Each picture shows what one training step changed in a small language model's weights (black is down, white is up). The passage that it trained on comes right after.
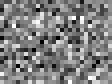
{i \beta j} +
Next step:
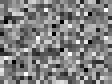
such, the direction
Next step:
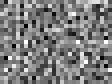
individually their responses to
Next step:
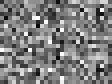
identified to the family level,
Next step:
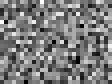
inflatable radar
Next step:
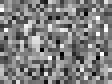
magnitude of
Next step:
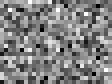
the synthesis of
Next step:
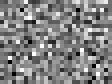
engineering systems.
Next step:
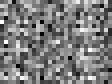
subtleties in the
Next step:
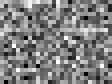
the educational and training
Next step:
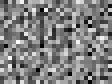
increases. However, the
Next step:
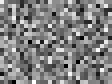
Upgrade to
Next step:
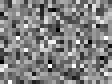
As a consequence, it
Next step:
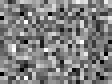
from substitutes.
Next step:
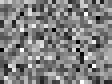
in Salmonella
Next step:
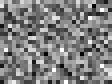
and an estimator based on
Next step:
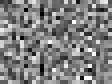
then the estimate of the mean
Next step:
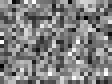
leaves, into a
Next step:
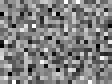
Change Points over
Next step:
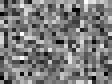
separation applications
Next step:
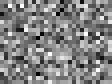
on rationality of the
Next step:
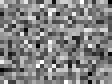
long head of the
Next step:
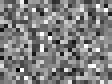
where ${\mathcal{A}}$ is
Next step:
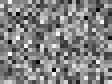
and Chi-square
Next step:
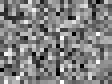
is within the range of
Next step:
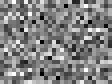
algebraic Apollonian
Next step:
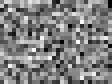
the CPU time, and
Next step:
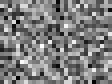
(DMI) design
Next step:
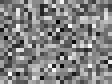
have by setting $E =
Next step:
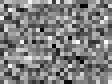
the process, hence the
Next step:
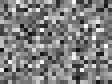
to ensure no assumption
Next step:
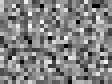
Journals: The
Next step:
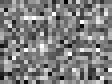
$\cA$ is an
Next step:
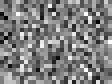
However, its effects on
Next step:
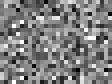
transitive graph has led
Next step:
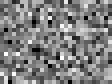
the following months.
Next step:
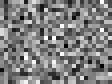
does not emphasize its
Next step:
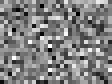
mixture. The
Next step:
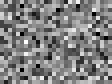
Tsonkova et
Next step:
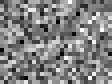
can add $y_1$
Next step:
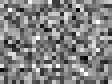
the resulting manifold is
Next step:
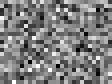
data will enable us to
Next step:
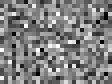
equipped with the
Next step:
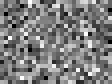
and firm performance:
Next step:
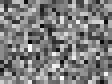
we establish some bounds on
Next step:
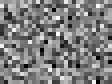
and acting in the same
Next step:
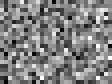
they are natural or not.
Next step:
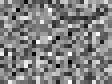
also affected by the
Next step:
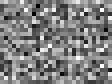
optimization techniques that
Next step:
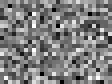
UEP, then it can
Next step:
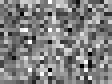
of their trades.
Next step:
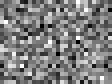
values to 1 in finite time
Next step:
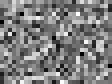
$t$ but other variables,
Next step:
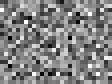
were considered effective for the
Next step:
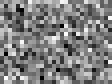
situation in which the
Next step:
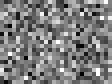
always listen to
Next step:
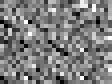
was a promoter of
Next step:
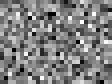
everyday life of
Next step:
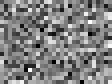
to be one of the most
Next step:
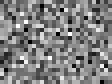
- **Match** between
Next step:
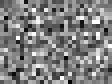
implies that there is a compact
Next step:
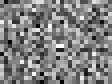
of transportation are split
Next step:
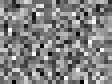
define crime as “any
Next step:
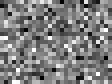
significant concern for many
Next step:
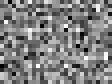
the author proved that
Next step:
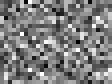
for two groups by previous
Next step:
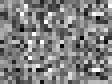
happiness has
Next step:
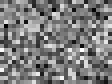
with problems creatively
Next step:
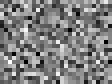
in the underweight group.
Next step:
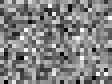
Kenya. The
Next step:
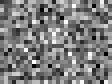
provide higher cognitive
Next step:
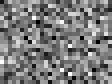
using interview technique and
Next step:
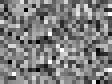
because in the simulation study
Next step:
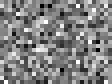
virtual – no
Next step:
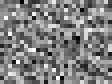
sustainable maritime
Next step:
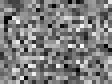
solution of sodium
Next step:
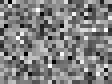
theta divisors.
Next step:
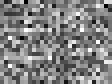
the addition of either
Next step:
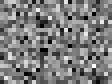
symptoms were
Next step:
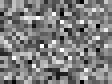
$1$ is identical in
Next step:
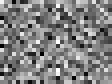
and the filtrate
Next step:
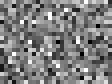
the standard order $(m,n
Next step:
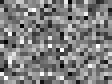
sets, functions from one set
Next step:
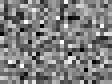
is derived from reviewing
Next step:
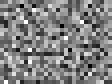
ventures and dealer
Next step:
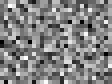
Fracture behavior of
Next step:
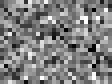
that $\tilde{\beta}$
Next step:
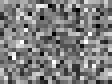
sphere arise in a
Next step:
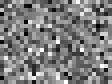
numbers of $L$.
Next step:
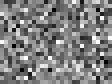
possesses potent
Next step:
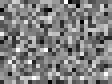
all orders be a new
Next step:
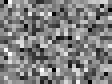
or more directly from the
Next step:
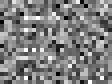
$G$ replaces
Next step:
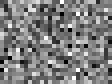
costs, and services
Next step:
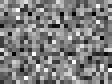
Pierre et Marie
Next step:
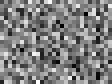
in the study are included in
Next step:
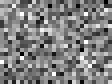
download and
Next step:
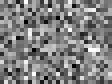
a pure isometric
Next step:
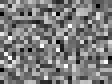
Methods: The present
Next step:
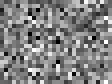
that \begin{align*}
